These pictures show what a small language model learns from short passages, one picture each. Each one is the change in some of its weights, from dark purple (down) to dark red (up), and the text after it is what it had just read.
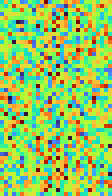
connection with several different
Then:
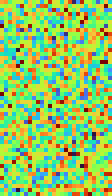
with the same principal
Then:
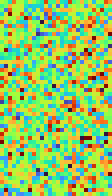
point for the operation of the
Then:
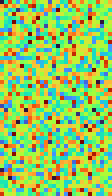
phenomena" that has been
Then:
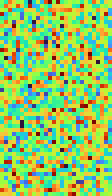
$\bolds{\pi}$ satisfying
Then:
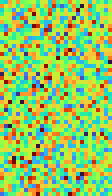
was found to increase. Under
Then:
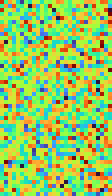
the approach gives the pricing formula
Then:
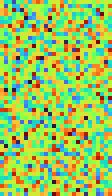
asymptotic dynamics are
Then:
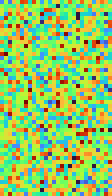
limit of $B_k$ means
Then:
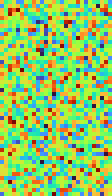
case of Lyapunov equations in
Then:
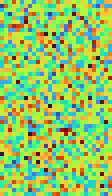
polished cross-sections.
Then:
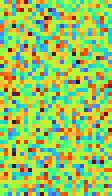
Clifford algebra on
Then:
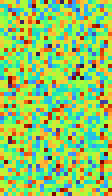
of the thermal Wightman
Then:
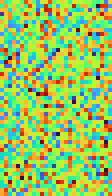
and Wang \cite{LW}.
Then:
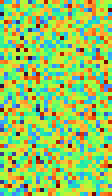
\), and suppose \( 1
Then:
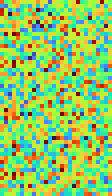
a reasonable average
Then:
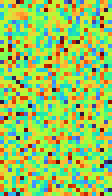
T$. Then \begin{align*}
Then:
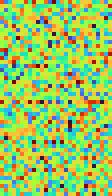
quadratic Casimir element
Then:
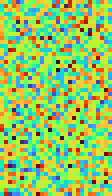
it is different from that of the
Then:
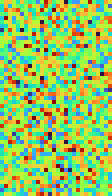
Research Council
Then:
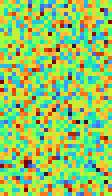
splitting of the vector field} Let
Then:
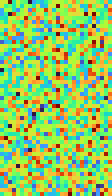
f(x_k)$, where
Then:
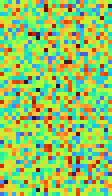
cases separately. If
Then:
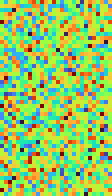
reason, the Met
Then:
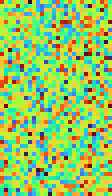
of the symmetric map for line
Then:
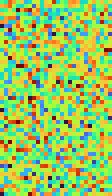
cobordism. Its
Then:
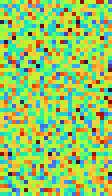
sending several signals
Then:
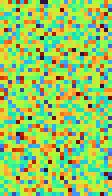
{{Networks}} over
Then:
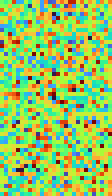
increases super-linearly with the number
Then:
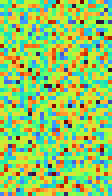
easily rationalized in terms
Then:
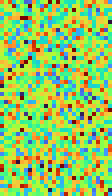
& Exp. \\ \hline
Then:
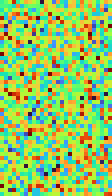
This clearly implies that the diameter
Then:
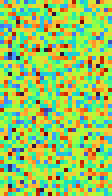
0 and $L+1$, respectively)
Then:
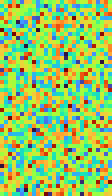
this, the first term in the infinite
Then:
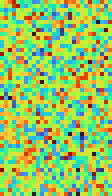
a parton of type $j =
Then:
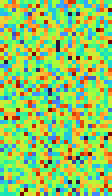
like a propagating particle
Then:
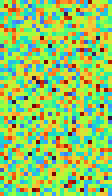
two sequences will be in \
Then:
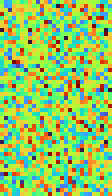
Gauss sums, see
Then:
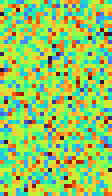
very low significance, as seen
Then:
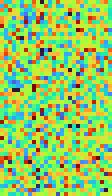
ion density perturbation
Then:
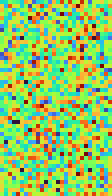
west-south (or
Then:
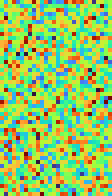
associated forest loss have
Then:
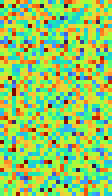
spectra by an almost constant
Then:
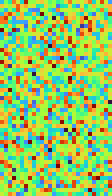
above, for $P$ a FD
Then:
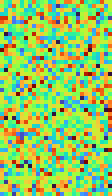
at decreasing time scale are
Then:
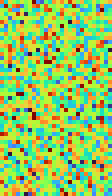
tension has significant influence
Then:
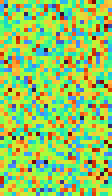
it is not one of our nine
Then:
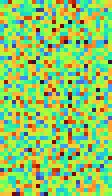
true value. This is
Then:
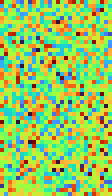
elastic scattering of
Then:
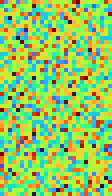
represent $\e$-monomial
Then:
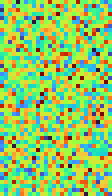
\right) \\ \Var_m
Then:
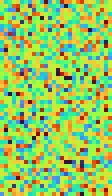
item toward higher
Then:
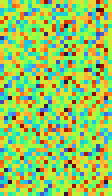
include: (1) we
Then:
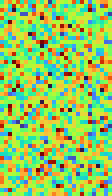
to strengthen by
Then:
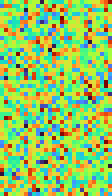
on Machine Learning},
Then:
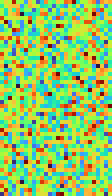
plot the radii of the two
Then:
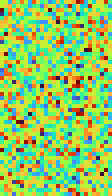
direction of electron flow when
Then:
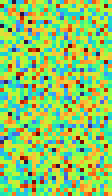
7.5 therein shows that
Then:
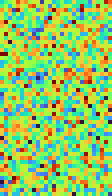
map $\disk{n} \to
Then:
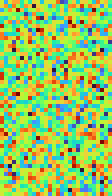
with the estimates updated at each
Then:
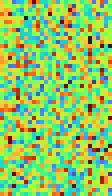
$Xb$ is also a basic
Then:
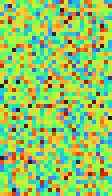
$X$, \begin{equation*}
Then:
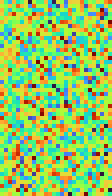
often assumed in classical CT
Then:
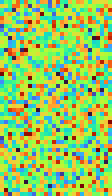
in the present formalism,
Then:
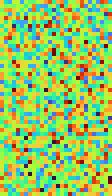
checked by taking
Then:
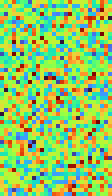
$m$ coincides with the
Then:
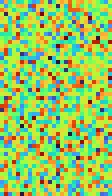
detectors perform in terms of
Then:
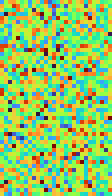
seems to be the most
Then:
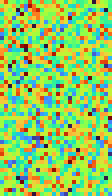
We also consider the $\GM$-action
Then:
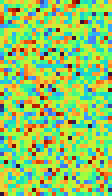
antitriangle in $G$,
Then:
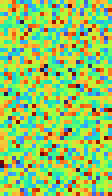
interested in. In Fig.
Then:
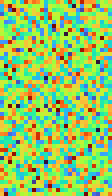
powers of such matrix. The
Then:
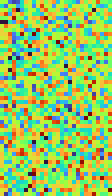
it actually provides a
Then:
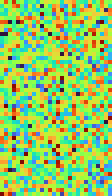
be the Riemannian metric
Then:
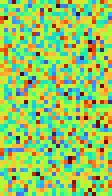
time of $S$ at its maximum
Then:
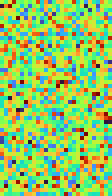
order is $\sim 33$
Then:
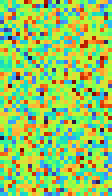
$\annulus$ and
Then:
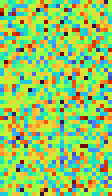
active neutrino
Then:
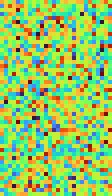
lower bounds on the number of
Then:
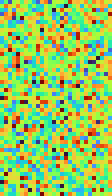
for a general linear model with normal-gamma
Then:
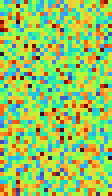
where $\gamma_{\nu,1}$ is
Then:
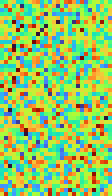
particle is constrained to the
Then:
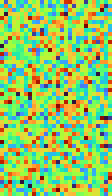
source transverse velocity.
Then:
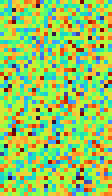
$. Hence, to give an
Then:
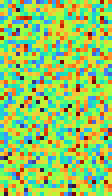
} \subfigure[Case
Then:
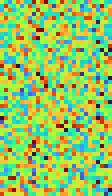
displaced harmonic
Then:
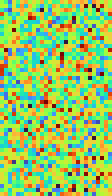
the constraints $z_S^e
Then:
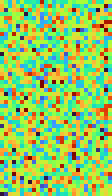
classes of maximal tori given
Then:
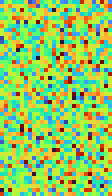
we have that $\widehat{C} =
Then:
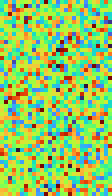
of Y-Bus invertibility
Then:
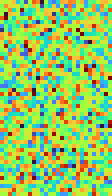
steady-state variance of
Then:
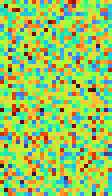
magnetic flux ropes
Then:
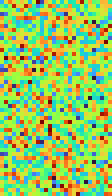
Notice that on each level
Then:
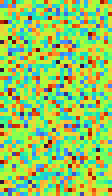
other hand, the G1 parameter shows the
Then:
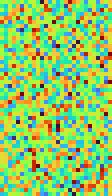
short length scales. The time
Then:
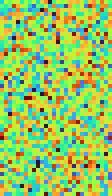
as the map which evaluates all
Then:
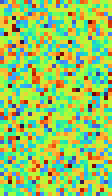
B$ is regular. For
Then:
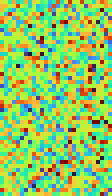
of degree $e$ in projective
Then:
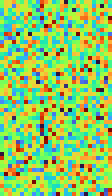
and more a technical
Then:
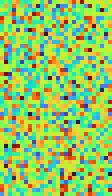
to conclude that the gap symmetry
